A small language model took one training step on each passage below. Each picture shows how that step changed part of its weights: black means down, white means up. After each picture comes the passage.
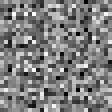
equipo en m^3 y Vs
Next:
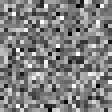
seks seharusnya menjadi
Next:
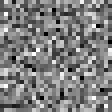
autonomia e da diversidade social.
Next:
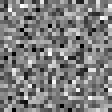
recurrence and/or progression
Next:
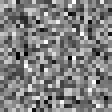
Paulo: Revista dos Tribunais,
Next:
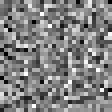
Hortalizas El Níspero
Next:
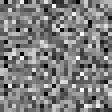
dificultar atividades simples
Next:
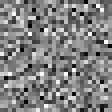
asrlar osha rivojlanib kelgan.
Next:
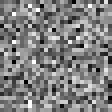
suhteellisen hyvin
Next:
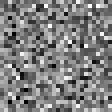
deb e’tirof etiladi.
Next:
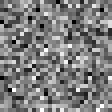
der Abstracts ins Englische
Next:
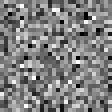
uso de las TIC y su implementación
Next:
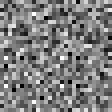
conjunto categorial que se
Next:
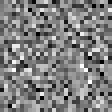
ландшафтом. В
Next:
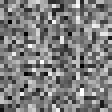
Diante destes importantes fatos
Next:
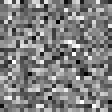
transposição cênica. Como
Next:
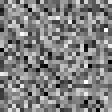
koper niet betaalt of de
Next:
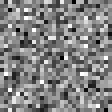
analyzes the industry
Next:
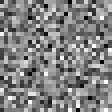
бажара оладигани кам
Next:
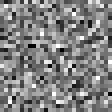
o comportamento. Ao perceber um
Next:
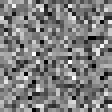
уровня адаптации с
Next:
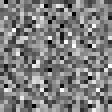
ciężaru, jaki na
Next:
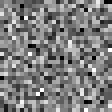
Через 30 цикл 8 *
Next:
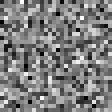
clasei – se argumentează
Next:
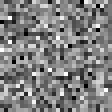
de Teresina-PI em seus
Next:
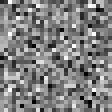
kasbiy kompetentliligiga
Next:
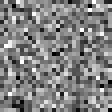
verificamos que todos os artigos foram
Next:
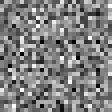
шахс кўриниши, юз
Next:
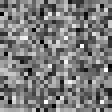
повышения культуры чтения.
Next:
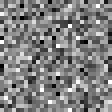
se enfermar novamente. Tomemos
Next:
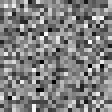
гг. в Тальянках*.
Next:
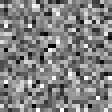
Денмухаметова Э.
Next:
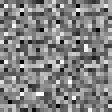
TA`SIR ETUVCHI
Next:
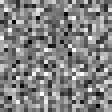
qo‘shilishi jarayonida yuzaga
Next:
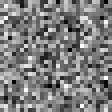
toplum tarafından
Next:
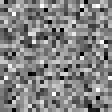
currículo educacional, pelo
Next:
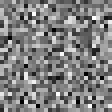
за даними [21] Клас
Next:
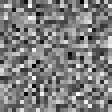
Sebuah Tinjauan
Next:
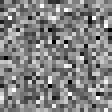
/ yo en mi porte bien, por
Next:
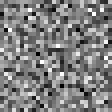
seja adequado às realidades
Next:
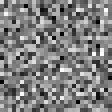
erishishda yashil iqtisodiyotdan
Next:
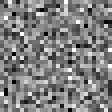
instituti “Ilmiy–texnika
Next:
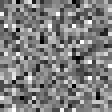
*University of Helsinki &
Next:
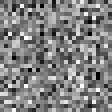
względu na stale
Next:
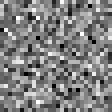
cambian la sociedad. En particular, la
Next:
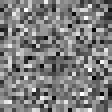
so'zlar: grafik
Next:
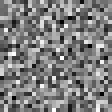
Sul (Coredes)
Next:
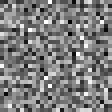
und Unterrichtspraxen
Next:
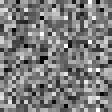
está en estrecha relación con la
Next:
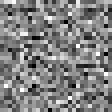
is focused on the fact that
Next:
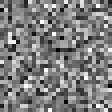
Artistas contemporáneos
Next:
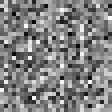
complément de notre étude.
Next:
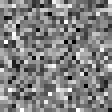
famille. Les discriminations :
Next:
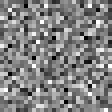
bo'lishi mumkin. Masalan,
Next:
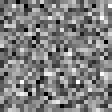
a pihenés végzetes
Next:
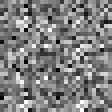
qilinib, amaliyotda
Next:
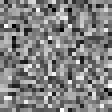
gob.mx. d.f.
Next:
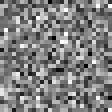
витрати і підвищувати
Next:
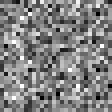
dan een eenzijdig
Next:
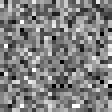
del ciudadano en la seguridad de
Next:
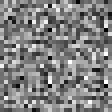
sayısının azaldığı ve
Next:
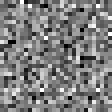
em um periódico,
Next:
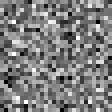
a ese hilo conector con
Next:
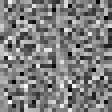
keladi. O'quvchining
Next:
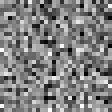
doiradagi kasalliklarni
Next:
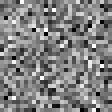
partir da aplicação de índices
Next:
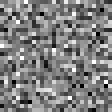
madaniyatining rivojlanishiga fundamental
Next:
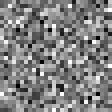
// The Journal of Global
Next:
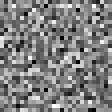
Universidade Federal Rural de
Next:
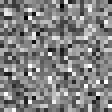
la Mănăstirea
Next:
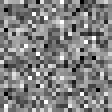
экологии и фенологическим
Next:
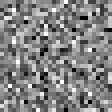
el espíritu general del curso
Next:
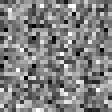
bilan og‘rigan bemorlarni
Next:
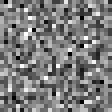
xorijdan mablag'
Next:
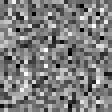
xulosa chiqarishga, ikki va
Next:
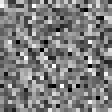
dirige contra mim, que se
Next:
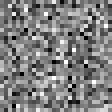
dastlabki kuzatuv va
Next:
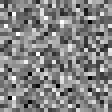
товариств того часу таких
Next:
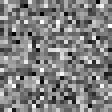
duch kelsa (masalan,
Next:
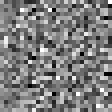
hosilasini ko'rish mumkin.
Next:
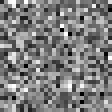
unser Forschungsprojekt zu
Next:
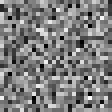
aponta que, quando devidamente
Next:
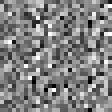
ياسين الضميري
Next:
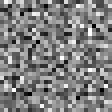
to the content of this article.
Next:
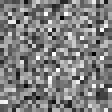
ktorom sa uznáva:
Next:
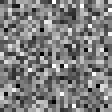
karnay, arg‘unun,
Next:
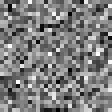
Aamiin . Daftar
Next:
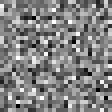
(Узбекистан) Сафаров
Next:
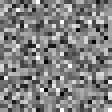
केरलाः ISSN
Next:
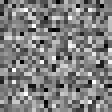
музикантів на вирішення
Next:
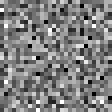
шелководства на основе технологий
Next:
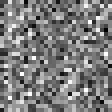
Scarabaeuslar Tanrı
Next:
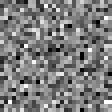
kosten van de verschillende
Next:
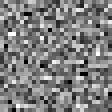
Board / اللجنة
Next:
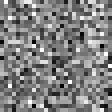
artigo sustenta que a
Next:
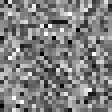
svolgere fossero utili
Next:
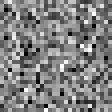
با سرعت در حال
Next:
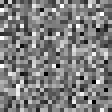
orqali til o'rganishga yordam
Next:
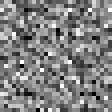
Journal of Entrepreneurial
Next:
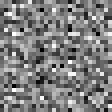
низоларнинг келиб
